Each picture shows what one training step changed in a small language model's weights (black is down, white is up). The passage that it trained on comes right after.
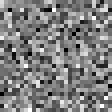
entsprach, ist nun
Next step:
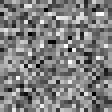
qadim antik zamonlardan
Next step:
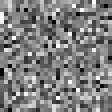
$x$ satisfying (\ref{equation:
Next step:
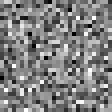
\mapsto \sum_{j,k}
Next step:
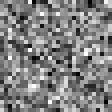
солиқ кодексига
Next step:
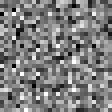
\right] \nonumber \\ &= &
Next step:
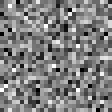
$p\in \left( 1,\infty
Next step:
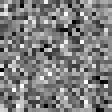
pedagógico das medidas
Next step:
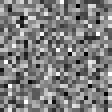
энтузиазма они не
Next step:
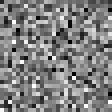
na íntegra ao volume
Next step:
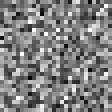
the root of $x-\xi$ over
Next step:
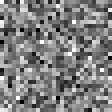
bolalarda xarakter
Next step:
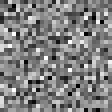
(\ref{Dualrepresentation}) and
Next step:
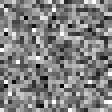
Ann. Probab.} {\bf
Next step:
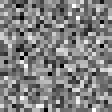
collections upb et eismv
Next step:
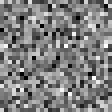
лексику (роза
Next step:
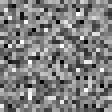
va boshqa qimmatli
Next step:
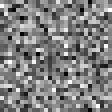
quienes están desarrollando
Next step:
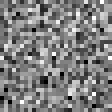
the grammar, process it, compute
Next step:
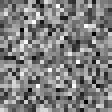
convex domain $\Omega$ and a harmonic
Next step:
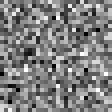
From high-entropy
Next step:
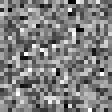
de Wet stelsel openbare
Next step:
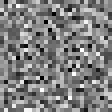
quantified. First we assess the
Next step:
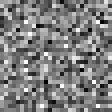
subregular orbits are found,
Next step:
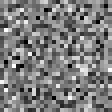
tomonga), sapchib,
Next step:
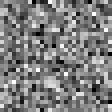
свободного пробега
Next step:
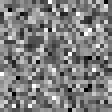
число событий
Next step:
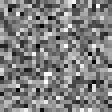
yang tidak sesuai dengan
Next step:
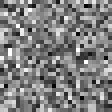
exist constants $T,M> 0$
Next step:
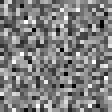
phenomena \emph{not}
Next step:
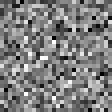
faoliyat uchun axloqiy
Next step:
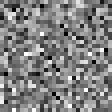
prime and pairwise distinct.
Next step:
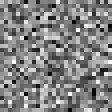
bergan bo‘lsa-da,
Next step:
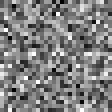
any integer $a$, there exists a tame
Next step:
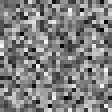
smooth plane curve of degree $d$. Its
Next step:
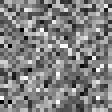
from the top-left corner because
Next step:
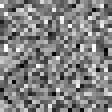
des responsables des entités dans le
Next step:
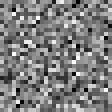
\cdot \text{К}$ -
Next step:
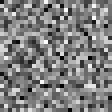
vigentes. O doutrinador
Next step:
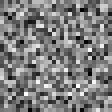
direct sum of $\frpgl_3$
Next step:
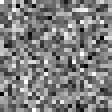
la saison, N : caractérise
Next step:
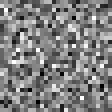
modificando paulatinamente,
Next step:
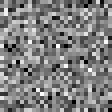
pic traduit une maturité
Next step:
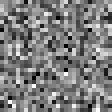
ва АРБнинг кўшимча
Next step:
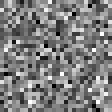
is very open, can indirectly
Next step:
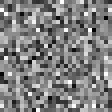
его языковую и
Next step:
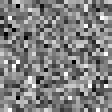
staging liver fibrosis in
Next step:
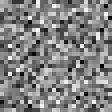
: Matrix ZZ <-- ZZ
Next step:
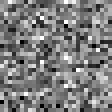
memiliki pengharapan
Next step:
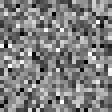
interested in this paper only in representations
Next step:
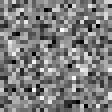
tomonlari bilan bir qatorda
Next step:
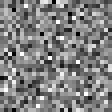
I, {\mathcal V}^s_\mu)
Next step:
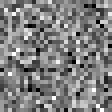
Given $J\subseteq [n]$ of
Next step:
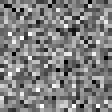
{\it A partition} $\lambda$ of
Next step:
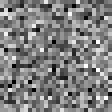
de la IE Arroyo de
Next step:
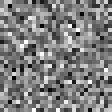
документный текст:
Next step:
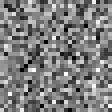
below. Next, the pdf $\rho
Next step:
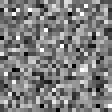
delicate issue related to
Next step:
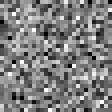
a lever for simplifying
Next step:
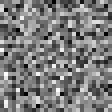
las características de cada
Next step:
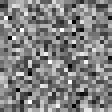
me empujan a ti cuando les
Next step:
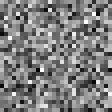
the bundle $\textbf{E}$. Morphisms
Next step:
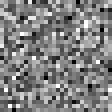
бошқа омилларнинг
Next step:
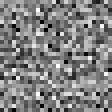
isomorphism $\mI \sm \mS
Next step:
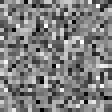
prestasi belajar seni
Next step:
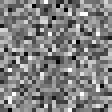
hodisa hisoblanadi.
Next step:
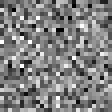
\frac{q}{r} \right|
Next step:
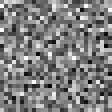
Institution «Institute of
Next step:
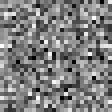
in het bedrijf. In
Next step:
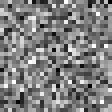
держат в секрете
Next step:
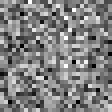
centralt eller decentralt
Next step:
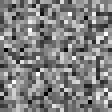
the consecutive E-steps from
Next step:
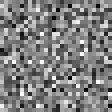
spune nicăieri că
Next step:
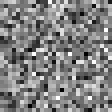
we let $U_j''$ and
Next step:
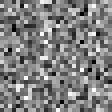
Trabajo (PT)
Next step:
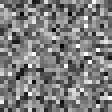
calidad y oportunidad.
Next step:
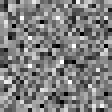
mavjud bo'lmagan
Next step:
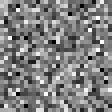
era do rádio. Em
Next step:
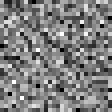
Objectif d'une
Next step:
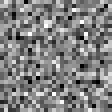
(Kurniasih dalam
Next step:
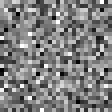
of 1000 grains, and total grain
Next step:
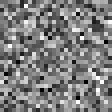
comunicação e a troca de
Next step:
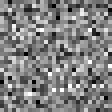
for comparisons of the entropy
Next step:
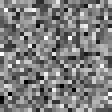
of zero. Thus once the trajectory
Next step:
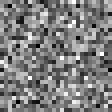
коммуникации [3].
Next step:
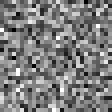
the order topology. Therefore, basic
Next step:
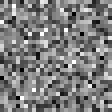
of Grassmannians to
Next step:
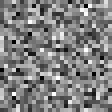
the geometric mean estimator which converges to
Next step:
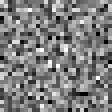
(con la marca del *doble
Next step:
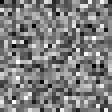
w^U\defeq (n+1
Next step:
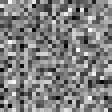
genetischen Veranlagung
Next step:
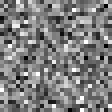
(ТБТ) определяет
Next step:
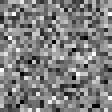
in Hilbert spaces: \[
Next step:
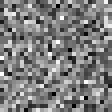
projection $p\in N$, we have
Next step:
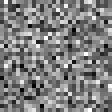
all $\omega \in I$ with the constant
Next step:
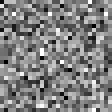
easier. \\ In the case of
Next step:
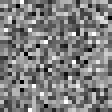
R., BENEDITO,
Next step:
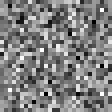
Эр қилмоқ.
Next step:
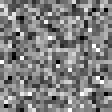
estaba cursando el segundo
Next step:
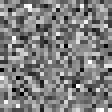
se van a emocionar y se van
